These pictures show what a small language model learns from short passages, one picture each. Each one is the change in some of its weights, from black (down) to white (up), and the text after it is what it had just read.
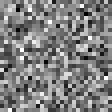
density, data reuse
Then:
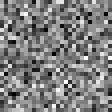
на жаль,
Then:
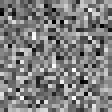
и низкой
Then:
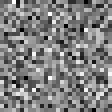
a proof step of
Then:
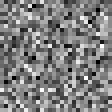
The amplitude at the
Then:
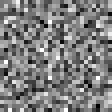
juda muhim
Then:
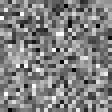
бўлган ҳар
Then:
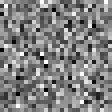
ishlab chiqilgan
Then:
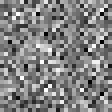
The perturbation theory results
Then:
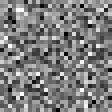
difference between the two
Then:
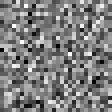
freedom which
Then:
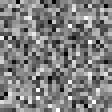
describes the organization
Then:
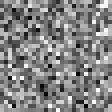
order to study the possible
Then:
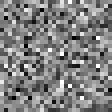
з лівого
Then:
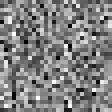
fossil and
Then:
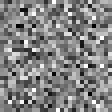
evolution of this network is
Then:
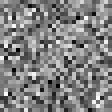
is surrounded by
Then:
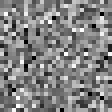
Also, we present
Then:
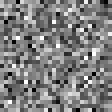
makes the deformation
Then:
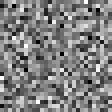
metals, the
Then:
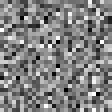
principalement par
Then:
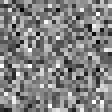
not universal for all
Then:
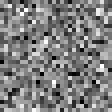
tashna sahro
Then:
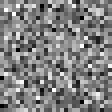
ish bo'yicha
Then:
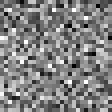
of shear integrated
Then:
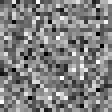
as $S =
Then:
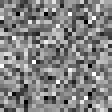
the case of the
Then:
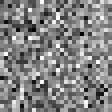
wave function or under the
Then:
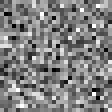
dHvA signal
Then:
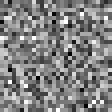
below the gaps
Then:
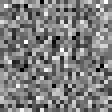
va ijtimoiy ongni
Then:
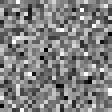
2. Les
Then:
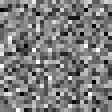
tem sido uma das
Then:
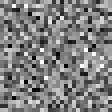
at which these experiments
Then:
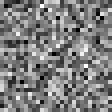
our reported one
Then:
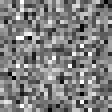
We also note that
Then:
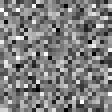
accuracy of
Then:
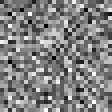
that a strongly
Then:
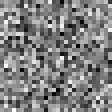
равные права
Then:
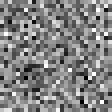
the couplings are well
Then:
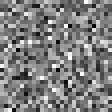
citó en
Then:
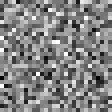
an offset of
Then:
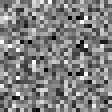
et technologique
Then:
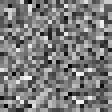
cancel each
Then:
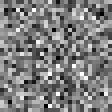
va boshq.
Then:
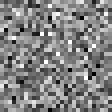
is the classical example
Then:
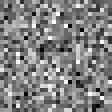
de préciser
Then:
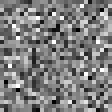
consistency constraint with
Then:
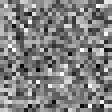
connected and Gaussian
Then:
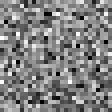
is used in various
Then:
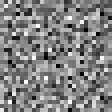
in which there is a
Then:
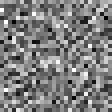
device), and the
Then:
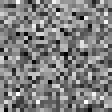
is 1.5 times
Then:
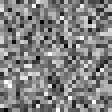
section of the dark matter
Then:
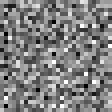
be adjusted
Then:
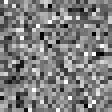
the first resolved
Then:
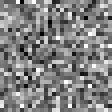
thermodynamic analysis
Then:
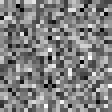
framing it as a
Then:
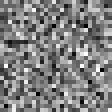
research was supported by
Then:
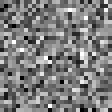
ini bekerja
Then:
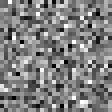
ijodiy rivojlanishini
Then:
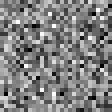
layers designed by
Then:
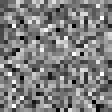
of $n$
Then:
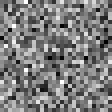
рівня цифрової
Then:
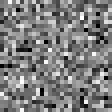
fundiária é o
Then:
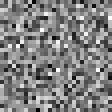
aumentar a
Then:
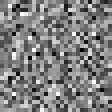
this end we consider a
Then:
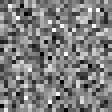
Moreover, it
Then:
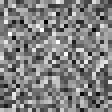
an idealized model and
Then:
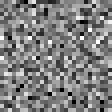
available for the use
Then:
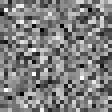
symmetry, but they do
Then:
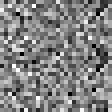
the results of a study
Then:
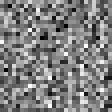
(di testa
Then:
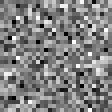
must vanish and the
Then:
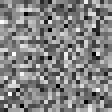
bias. We
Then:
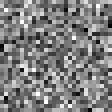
Education* dan
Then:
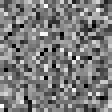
hurmat qilish,
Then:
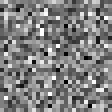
cameras along
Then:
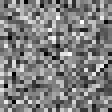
densities in the
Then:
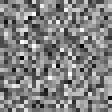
hamda tumanning
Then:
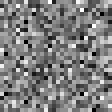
Daryanto, &
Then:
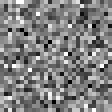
management which should
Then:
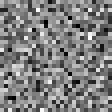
alongside the
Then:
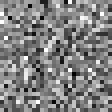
only the absorption
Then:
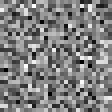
understanding of
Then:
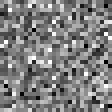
and a subsample
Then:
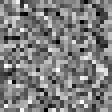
olgan holda tashkil
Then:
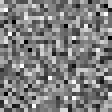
The simultaneous
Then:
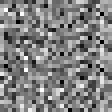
Estado, de
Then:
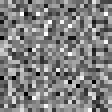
en la literatura
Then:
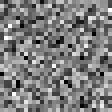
escape; the
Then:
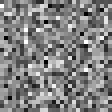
coordination number,
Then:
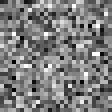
we should notice that
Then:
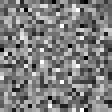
als gezond
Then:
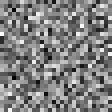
cases where a dominant
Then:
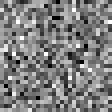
and strong plasma
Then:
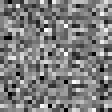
Robson de
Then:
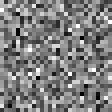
characteristics of
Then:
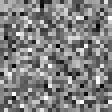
can be easily
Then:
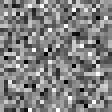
both diagnostic
